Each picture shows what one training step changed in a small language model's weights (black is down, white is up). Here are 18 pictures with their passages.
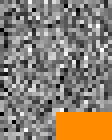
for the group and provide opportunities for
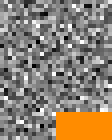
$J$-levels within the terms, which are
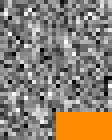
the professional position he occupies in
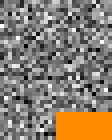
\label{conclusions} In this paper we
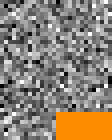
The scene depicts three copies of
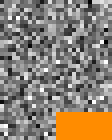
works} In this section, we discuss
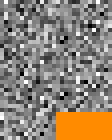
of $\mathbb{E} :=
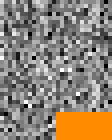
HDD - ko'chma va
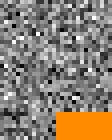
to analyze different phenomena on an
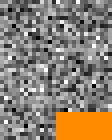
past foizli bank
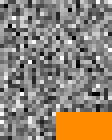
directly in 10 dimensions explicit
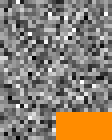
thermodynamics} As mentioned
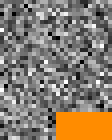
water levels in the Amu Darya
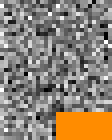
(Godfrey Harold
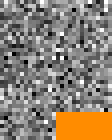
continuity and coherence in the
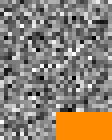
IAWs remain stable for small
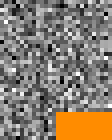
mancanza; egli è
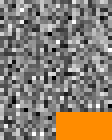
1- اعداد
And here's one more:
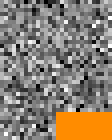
sarcomas. Keywords:
